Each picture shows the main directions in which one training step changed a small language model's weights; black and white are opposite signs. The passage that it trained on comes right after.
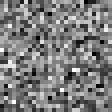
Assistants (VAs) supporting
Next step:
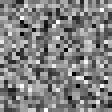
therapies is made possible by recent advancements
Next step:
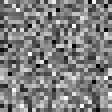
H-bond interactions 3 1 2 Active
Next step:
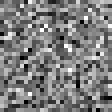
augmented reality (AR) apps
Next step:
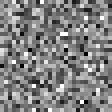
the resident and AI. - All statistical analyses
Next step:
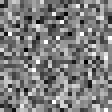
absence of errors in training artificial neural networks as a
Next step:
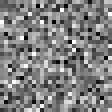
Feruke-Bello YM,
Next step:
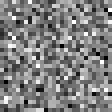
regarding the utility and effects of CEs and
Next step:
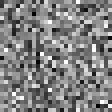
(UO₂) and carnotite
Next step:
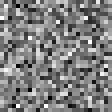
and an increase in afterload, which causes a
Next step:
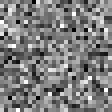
to discredit as a predictor to
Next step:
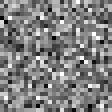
and persistent identifier of an electronic document.
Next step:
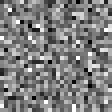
local self-government reform and the using
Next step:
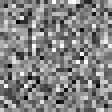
member of the DRR R&D Section
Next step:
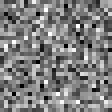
been the action of a polity or a
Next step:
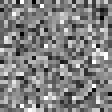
milk samples of Jersey
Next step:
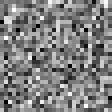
working capital and profitability. - ii.
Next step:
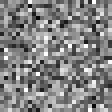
such low concentrations. Before introducing new materials
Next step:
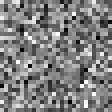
limited in time, despite the fact that they have
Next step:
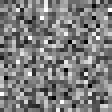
months, the glass shows large areas. At 100
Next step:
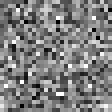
equation (7) and, in accordance with
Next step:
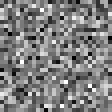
with decreasing concentration of L_2 at 303
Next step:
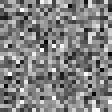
disk in the above-mentioned working bodies,
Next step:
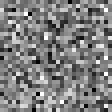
assessed the protein levels of some glycolytic
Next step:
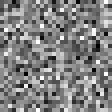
of education in developing life skills essential for preparing
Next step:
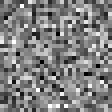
decentralised repository. The Mock EU
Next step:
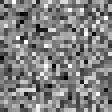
cross-sectional area of coil in
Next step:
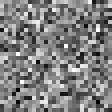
of Medicine, University of Defence,
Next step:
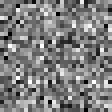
and width (W) of other unit cells are
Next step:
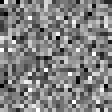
In addition, BNF can schedule individual
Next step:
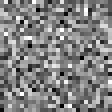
Chinese art resonates within the unified global context
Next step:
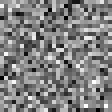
of the consortium or associated projects together with
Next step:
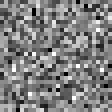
Tertiary Centre Of Uttar
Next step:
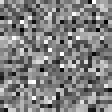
wall of the torus (Jantzen
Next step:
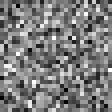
the idea of Transformation optics has been extended
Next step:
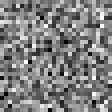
Kendall's coefficient was 70% of agreement
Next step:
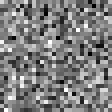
depth. However, the proposed pile diameter and
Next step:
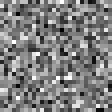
information retrieval task in Indian art music. In
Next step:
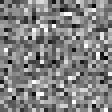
clinical trials community. This includes prioritising,
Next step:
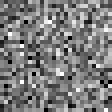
who works with information or someone who develops
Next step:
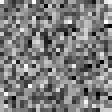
- No effect on N₂O emissions likely due
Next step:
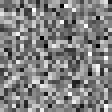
3. Table 3. Antimicrobial effectiveness of
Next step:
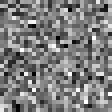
as a steady stream for 10 h. After
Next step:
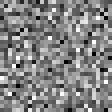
and more polished than all the corroded
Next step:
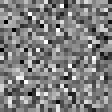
self-regulated and purposeful legal actions
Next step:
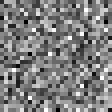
efficiency remains unclear. We investigated the role
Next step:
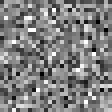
2 Inch, Dimensions:
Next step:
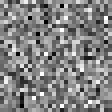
using MATLAB 3-D analysis is
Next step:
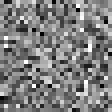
are available, one of which is labial
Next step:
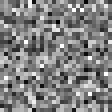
[22]. No significant differences can be observed between
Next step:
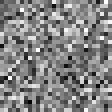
of the azo dye showed three bands
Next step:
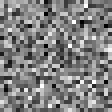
of ideologies, as they are still conforming
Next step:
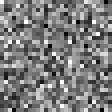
distributed among the categories. The majority are married
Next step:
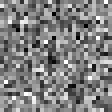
also performed based on the grounded approach. The
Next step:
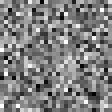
the global scene. 3. Drawing
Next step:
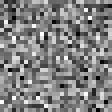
including in Georgia. In addition to the
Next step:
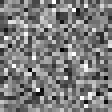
microaneurysms bilaterally was reported
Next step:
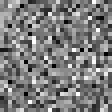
liberty, individual freedom, and civil
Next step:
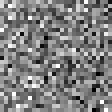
positive attitude, conducive learning environment,
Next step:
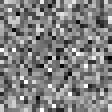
to be the preferred diagnostic modality, especially in
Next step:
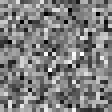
undecided. The resulting mean of
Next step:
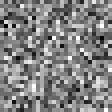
modeling incorporating MW parameters Limits policy and design
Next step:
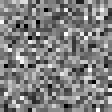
CONCEPT project participants as vector drawings
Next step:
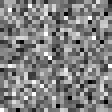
+ \ln P(x)$$ where
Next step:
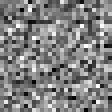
reviews or meta-analyses?
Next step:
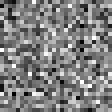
to succeed in life with the right foundation of
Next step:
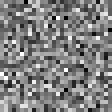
and casing: This is defined as
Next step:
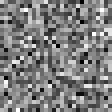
point-kinetic term should be. On
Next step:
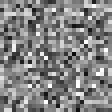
- Never 2 - Very Rarely
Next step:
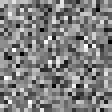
as particle and represents a candidate solution. Each
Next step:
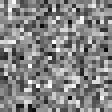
on promising directions for solving strategic problems of the construction
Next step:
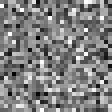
out on the sample using standard procedures to identify the
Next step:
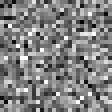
turn sources considerable shares of the required materials from
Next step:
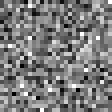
micro-structured interface using SCG
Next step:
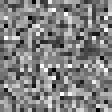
Learned Beta Distributions. In
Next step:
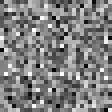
window filter from 2 to 10 with a step of
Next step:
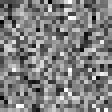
in reducing skin irritation and supporting wound
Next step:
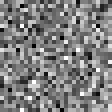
someone that this is the best life, the
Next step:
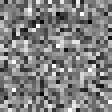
also 44.2% of the respondents reported
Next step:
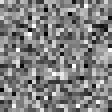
liver lesion segmentation approach for CEUS
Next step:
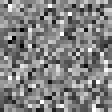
antenna of *N. viridis*
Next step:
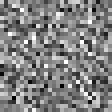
pandemic that has required a vast majority of the
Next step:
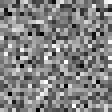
fermentable sugars. In 24 these
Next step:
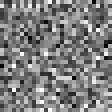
preventing cardiovascular disease, using garlic
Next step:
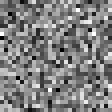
have developed a prototype of a framework to implement parallel
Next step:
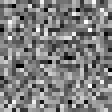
fueled my determination to complete this thesis.
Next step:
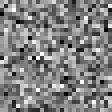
demonstrates the potential of this CDI. Further research
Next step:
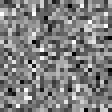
The authors declare that they have no conflicts of
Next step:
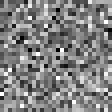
properties, along with good corrosion stability. Several
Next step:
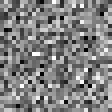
which are less effective, or which are not
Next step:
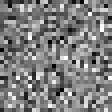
work desk had adequate leg room and
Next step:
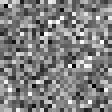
not. The reduced electric quadrupole transition probability
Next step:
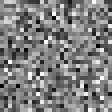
in the emergency and cardiac settings. There are
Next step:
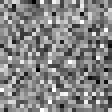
also consistent with OSCOLA. In the
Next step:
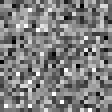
that compares several treatments at once, even if
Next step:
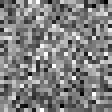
available in the Valencian region. Therefore,
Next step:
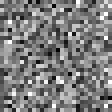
drives their behaviors (beliefs,
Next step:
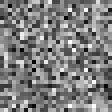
diseases such as MERS-CoV is influenced
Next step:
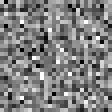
respectively. It was also found that the resultant
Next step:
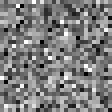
the eggs produced (86.7%) were
